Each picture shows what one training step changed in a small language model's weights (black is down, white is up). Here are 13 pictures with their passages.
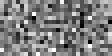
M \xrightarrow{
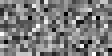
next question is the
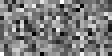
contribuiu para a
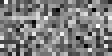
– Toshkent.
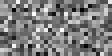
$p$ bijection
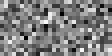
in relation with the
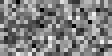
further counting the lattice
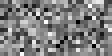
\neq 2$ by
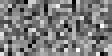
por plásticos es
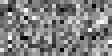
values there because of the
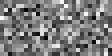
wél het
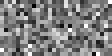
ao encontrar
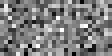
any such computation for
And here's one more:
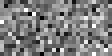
This circuit
